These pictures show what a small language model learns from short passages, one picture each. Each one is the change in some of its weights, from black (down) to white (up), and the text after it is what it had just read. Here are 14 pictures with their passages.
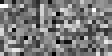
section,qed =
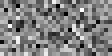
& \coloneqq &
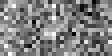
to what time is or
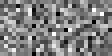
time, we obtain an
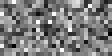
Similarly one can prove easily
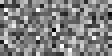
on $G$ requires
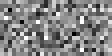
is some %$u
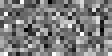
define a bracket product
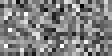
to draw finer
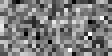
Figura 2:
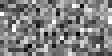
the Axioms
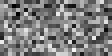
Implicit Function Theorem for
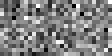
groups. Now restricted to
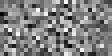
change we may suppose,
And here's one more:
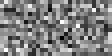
outer cycle\/} $\{\row
